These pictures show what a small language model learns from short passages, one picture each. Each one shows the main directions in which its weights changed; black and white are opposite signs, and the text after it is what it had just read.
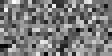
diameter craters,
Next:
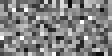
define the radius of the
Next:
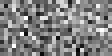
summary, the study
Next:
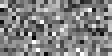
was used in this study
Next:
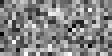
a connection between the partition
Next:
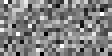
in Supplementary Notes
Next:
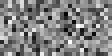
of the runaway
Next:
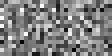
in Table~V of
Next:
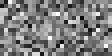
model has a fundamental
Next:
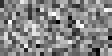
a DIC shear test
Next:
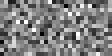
{Handbook of
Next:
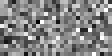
library imposes no effect
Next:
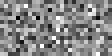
signing, package
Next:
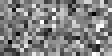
spherical waves observed experimentally
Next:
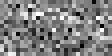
matter along outward and
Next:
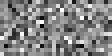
due to the equation of
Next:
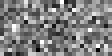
system solved at each step
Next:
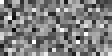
the $Q$
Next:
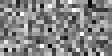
as sensitive and early
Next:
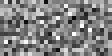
signal injected into the
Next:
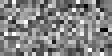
and nonlocality in
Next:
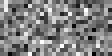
references for current image
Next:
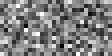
widths consistently
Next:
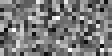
introduced a numerical model which
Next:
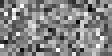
In the end, you
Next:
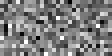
advance. Even
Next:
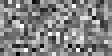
acausality}, from
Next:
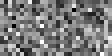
cut--off provided,
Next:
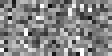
19, and the
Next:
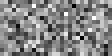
non-local, but
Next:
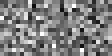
applied to the construction of
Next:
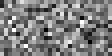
in the network;
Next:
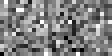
index $\gamma$ by
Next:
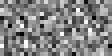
agreement. The remaining
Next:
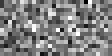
a cure,}
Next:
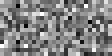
thermal equilibrium state once a
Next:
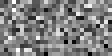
discussed in $\S
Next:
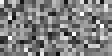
the free energy is a
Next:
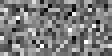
pruning methods to
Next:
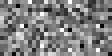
derived for these.
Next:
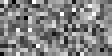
constraint equation. In this
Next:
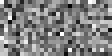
the existence of nonperturbative
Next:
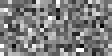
some clever arguments
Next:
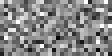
all scalar masses are
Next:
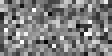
$A$ be the
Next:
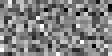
of FeynRules
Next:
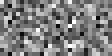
the pipeline. A domain
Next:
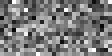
so easily imagined as
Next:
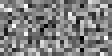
(for example, for
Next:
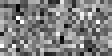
fraction of stars forming
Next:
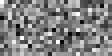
two-level energy
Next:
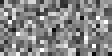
the theoretical physics (see
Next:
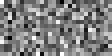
the boundary condition is imposed
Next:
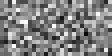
and properties of BHs
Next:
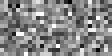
transport property at zero bias
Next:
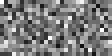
the Bitcoin
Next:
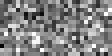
charge. Training
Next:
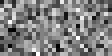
the abstract or
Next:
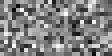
adopt the form factor with
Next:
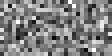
are modeled as a
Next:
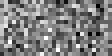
value, we find the
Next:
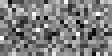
side of Eq.
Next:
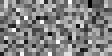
channels associated with virtual and
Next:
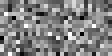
PNRs using
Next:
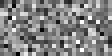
is the reference point of
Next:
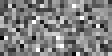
are defined by distances between
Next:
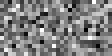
of 8dB,
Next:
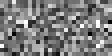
and ejecta
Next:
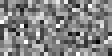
uniquely identified.
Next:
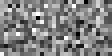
medium temperature of about
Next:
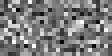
reaction force caused by the
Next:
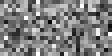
Physics (SM) successfully
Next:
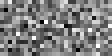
crystal, opportune
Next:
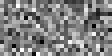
Persona |
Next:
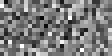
(in the usual
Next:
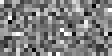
the multi-magnon
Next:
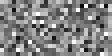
supersymmetric contributions to
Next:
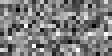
Coll., D.
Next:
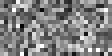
This optimal cell discovery
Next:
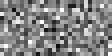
compared to the theoretical calculations
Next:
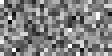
the cosmological domain wall problem
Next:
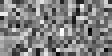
been on successful detection and
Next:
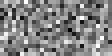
shows the frequencies, amplitudes
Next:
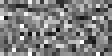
Waves. The mathematical
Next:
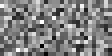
then peaked up on
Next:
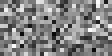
enable phenomena description in the
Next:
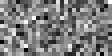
but in practice it is
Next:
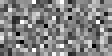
reduced diffusivity
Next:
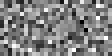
of 10\% for the
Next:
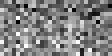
wave coming from
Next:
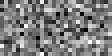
presented. The results include
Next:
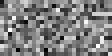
in terms of its
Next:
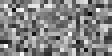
remaining beam momenta are
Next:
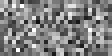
with radially-dependent
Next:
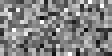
direct access in transport experiments
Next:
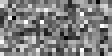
is present in the posterior
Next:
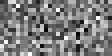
variational derivative of
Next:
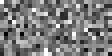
the property that $\langle
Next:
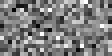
The CME components are
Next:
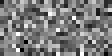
a finite pairing amplitude
